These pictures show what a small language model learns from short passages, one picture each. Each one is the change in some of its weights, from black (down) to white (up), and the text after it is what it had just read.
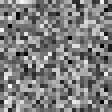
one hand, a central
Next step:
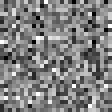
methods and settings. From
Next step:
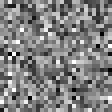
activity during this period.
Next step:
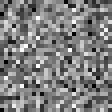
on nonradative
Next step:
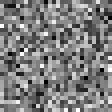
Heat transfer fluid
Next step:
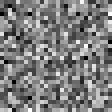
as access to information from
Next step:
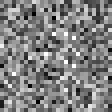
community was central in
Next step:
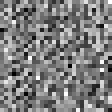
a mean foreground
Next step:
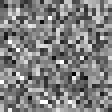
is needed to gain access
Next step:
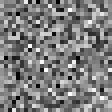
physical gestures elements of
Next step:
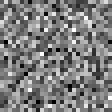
spatial economy as to
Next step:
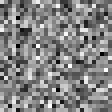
Schouten is one
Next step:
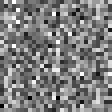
the time or phase delay
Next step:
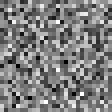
an increasing need to maintain
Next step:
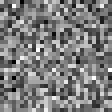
interaction of nuclear spins
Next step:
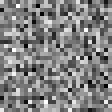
problem, idea or fact
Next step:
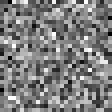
(orange curves in
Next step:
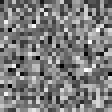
the proposed algorithm detects
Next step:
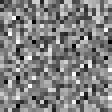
we should impose the
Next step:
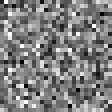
of the gas measured during
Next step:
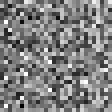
Do you know of any
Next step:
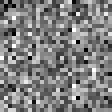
for processes with limited
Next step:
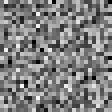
space, and the
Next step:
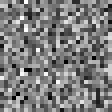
now return to the additional
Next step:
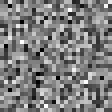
Other scalar-tensor
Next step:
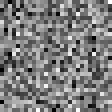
to include objects at lower
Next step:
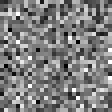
are shown in Figs
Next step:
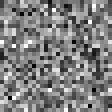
a linear $\rho$
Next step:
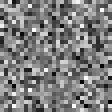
emphasized the importance of
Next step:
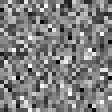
In this subsection,
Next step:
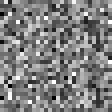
determined to be a previously
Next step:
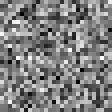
high level so they become
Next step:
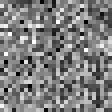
with enlarged
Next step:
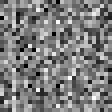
mathematical derivations for the
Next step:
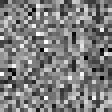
a Philips
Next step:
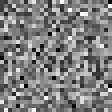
not only the numeric
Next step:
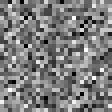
SVA use was
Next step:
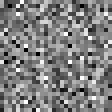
subflow, since
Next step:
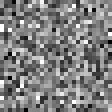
opposed to age,
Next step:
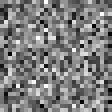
the experiences of others.
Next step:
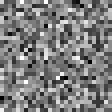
objective, encouraging
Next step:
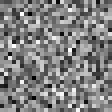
persisting to all orders
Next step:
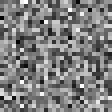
Relationship Theory
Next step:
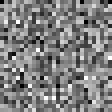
Einstein equations of the
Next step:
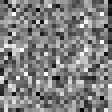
B$ relates to
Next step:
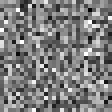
the years, the technology
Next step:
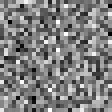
clients have the same
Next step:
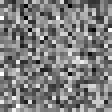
data collection, model
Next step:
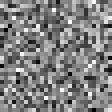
matched, the
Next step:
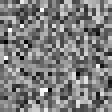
upper limit of about
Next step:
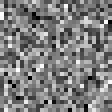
selected sites. The
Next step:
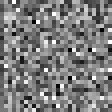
phase diagrams of the
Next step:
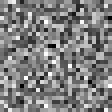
stakeholder theory is a theory
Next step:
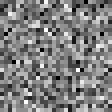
gas when disperse in
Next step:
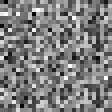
reasons. First, these
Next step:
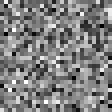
that does not require
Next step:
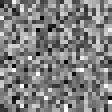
\gamma \leq
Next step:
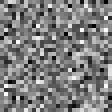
TeV, as given
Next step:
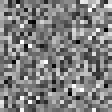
used rock-core
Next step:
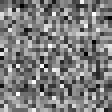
the data is processed
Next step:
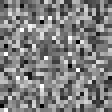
is helpful in
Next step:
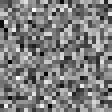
points. These edges are
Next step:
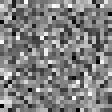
solar power Total hydro
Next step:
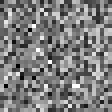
the main purpose of any
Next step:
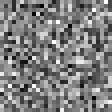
series data) and qualitative
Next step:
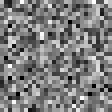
number of foods if
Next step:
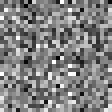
model vulnerability is
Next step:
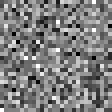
feedback gains and the
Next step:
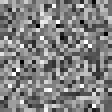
could be considered parental
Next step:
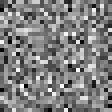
can be much smaller than
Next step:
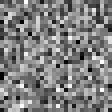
then $o_k
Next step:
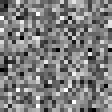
from different classes, thus
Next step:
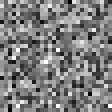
node starts moving towards
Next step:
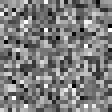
first observation as left
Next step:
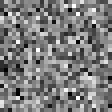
can also be obtained from
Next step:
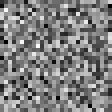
also a notable
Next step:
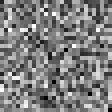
the beginning number by
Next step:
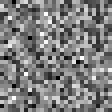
acidified methanol
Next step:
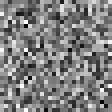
high risk of failing
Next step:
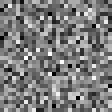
will mainly focus on the
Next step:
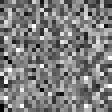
the next section. It
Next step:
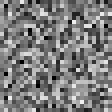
with the size of the
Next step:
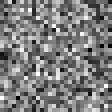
artisans and
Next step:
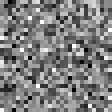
martensite interfaces
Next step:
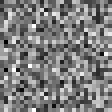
the nature of the grant
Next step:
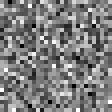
the logistics processes;
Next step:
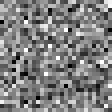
iterative algorithm is
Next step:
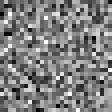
to salt tolerance
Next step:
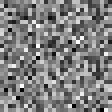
exercise including the energy used
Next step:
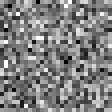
strategies. Along this
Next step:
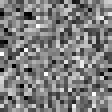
sought to examine
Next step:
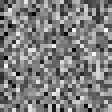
However, in the previous
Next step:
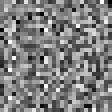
(through the
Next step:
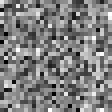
that under which condition,
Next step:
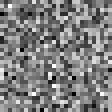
discussion on the key components
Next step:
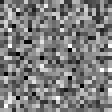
The electrical resistance of the
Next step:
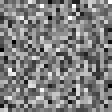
more environmentally responsible
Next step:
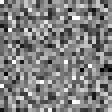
other hand, it has
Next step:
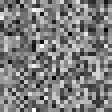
solutions, the components of
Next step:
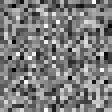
spectra of the original maps
